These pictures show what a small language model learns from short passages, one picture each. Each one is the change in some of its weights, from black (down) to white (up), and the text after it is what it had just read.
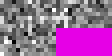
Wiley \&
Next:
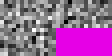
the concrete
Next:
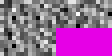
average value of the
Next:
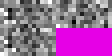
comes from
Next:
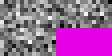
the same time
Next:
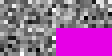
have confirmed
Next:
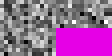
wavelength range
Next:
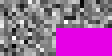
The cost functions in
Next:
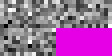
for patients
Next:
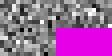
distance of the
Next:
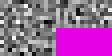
hyperreals on
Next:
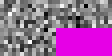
which is not easy
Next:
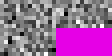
is only one
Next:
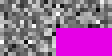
This, in view
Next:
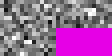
point of each
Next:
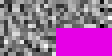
energy spread on
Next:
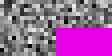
path can be observed
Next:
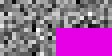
gap between
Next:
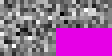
the problem of
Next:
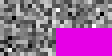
is described in Theorem
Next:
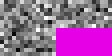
subhalos in
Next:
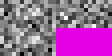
of rational points
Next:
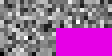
the Chow ring
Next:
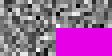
strategy was used
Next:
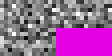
streamers with
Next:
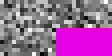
the expected symmetry curves
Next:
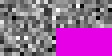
and Prof.
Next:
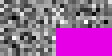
above estimates, we
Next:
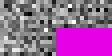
paper. As a
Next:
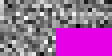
to the simulated
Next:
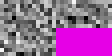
is already in the
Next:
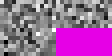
after a forward
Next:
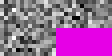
induction by a
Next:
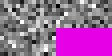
0$ be a
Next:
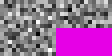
the implementation is
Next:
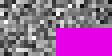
contract. The
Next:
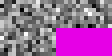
12 out of the
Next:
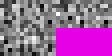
ordering of
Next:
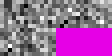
scalar field in the
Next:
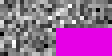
the junction.
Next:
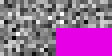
the gate
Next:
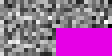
the performance of a
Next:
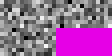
our intuition
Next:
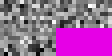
case that there are
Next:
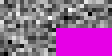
the normal unitary
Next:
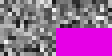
using dispersion
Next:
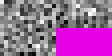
quality of a
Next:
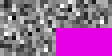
vector potential is
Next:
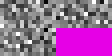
It is not clear
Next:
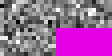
vertices of the
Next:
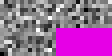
the point like to
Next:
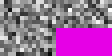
interesting in the future
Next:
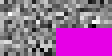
a braid
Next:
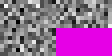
for } x
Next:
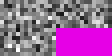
the host
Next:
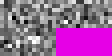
relative contributions of
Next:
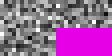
the usual method
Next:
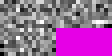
fat normal
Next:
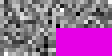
are realized,
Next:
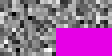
quark fields
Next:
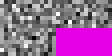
cost with respect to
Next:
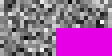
as plausible
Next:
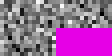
negative if and only
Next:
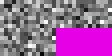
pursued by
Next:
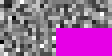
dimensional energy momentum
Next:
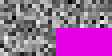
is the highest
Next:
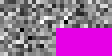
want to prove
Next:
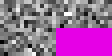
we present a
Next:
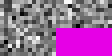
variation of
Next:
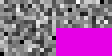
is done,
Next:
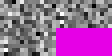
corps de
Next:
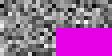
1$ and
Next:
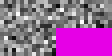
the chemical
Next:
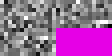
with batch
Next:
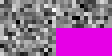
induced by the
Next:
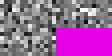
accuracy of their
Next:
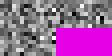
twisted graphene
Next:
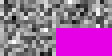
in a Uniform
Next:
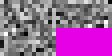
are shown for
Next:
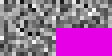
that of the associated
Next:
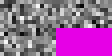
black hole mass
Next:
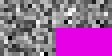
is a particular
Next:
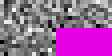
reduction in the expected
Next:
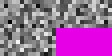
greater on the
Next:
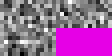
phase map and the
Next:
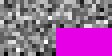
the radiation
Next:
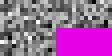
a component of order
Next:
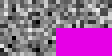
As we have observed
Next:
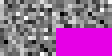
to packing
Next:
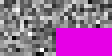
this six
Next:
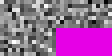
one we found
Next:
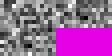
covering space
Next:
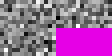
not contain any infinite
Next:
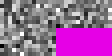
square from any
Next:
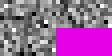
equality follows from
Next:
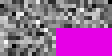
\emptyset$ and
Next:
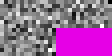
the performance index in
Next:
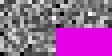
molecular surroundings
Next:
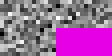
a hybrid
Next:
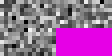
stability changes
